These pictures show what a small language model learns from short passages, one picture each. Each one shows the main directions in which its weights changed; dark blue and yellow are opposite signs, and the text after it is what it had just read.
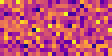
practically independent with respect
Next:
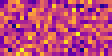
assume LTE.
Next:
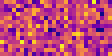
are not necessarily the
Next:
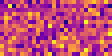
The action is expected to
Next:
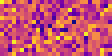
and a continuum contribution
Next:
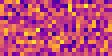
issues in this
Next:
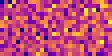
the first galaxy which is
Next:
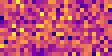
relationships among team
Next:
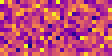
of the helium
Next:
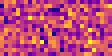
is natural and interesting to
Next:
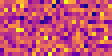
plage region that appears
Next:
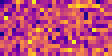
denote the set of the
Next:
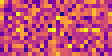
rules do not directly
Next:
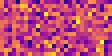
are addressed. It
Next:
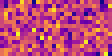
the $\phi$ and
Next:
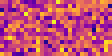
statistical argument.
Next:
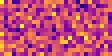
considered hybrid
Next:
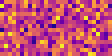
to relaxation time
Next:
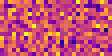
relevant, and systemic
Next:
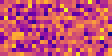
be calculated for $0
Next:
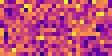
rates for the first
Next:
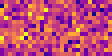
relations (10) and
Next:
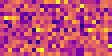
of training data (see
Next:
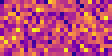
disorder. %as
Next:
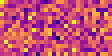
of the bone or
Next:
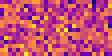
into two groups. The
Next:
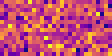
is an approximate
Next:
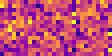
the saturation where
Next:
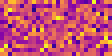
can be approximated as
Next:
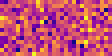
of multiple inputs from
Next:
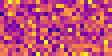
reconstructed objects.
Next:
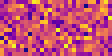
its performance in a
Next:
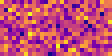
with scattering cross sections calculated
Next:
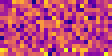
calcium imaging
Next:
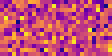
the current density and average
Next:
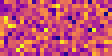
\\ \noindent {\tt
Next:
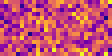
dwarfs with
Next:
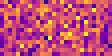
\eeq For a tensor
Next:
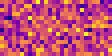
structures in randomly
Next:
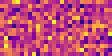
calculated quasiparticle
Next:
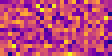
concluded that
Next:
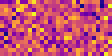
at their resonant
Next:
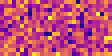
and false
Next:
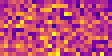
surfaces is high
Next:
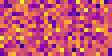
strength, and it does
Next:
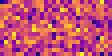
disk or with an
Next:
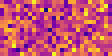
into $S$
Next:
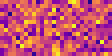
with a wavy
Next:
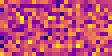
strength correlator I use
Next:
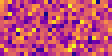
data mapping scheme
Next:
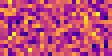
s} + \frac
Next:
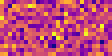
force is calculated in simulations
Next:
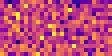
an AI's
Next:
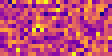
numbers of expected and observed
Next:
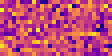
observables and the
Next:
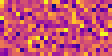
the Toda
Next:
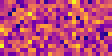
the Heaviside
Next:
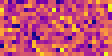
lag'' implies that
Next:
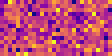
currents. In
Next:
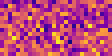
e.g. by
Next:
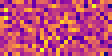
in Figure 1 reveals
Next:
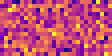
universe is restricted
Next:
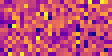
\}$ does not exist
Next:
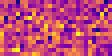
corresponding to the state
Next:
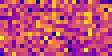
transition dipole moments
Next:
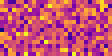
the semantic
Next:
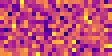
a streamplot
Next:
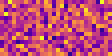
one outcoming
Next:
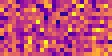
containing the predicted
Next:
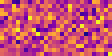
of the ionized gas
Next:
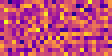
be imagined as a
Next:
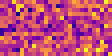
increased, the magnitude
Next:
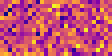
injection rate. In
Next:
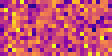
moments are far from
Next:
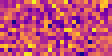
the orbital period.
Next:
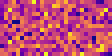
scheme can be realized
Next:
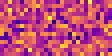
technologies like
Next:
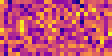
is significantly steeper
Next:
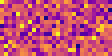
right panel shows the
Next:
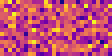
a systematic analysis of these
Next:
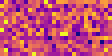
a result, it is
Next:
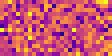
the dispersion around
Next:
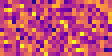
substrate (see
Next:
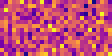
are now with respect to
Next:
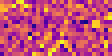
spring potential interaction
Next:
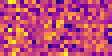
changes caused by a
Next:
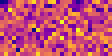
and they reduce the
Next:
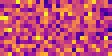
half filling,
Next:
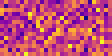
of FMs.
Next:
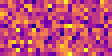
and charged particles such
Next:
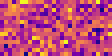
velocity between collision
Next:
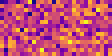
$\lambda$ decreases
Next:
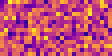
not a BH
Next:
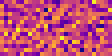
interaction was also employed
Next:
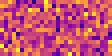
the metric on the scalar
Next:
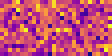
solid alloys.
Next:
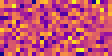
each stacking,
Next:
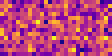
regard, while many
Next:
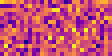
anomalous dispersion at
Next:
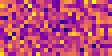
While our sample is not
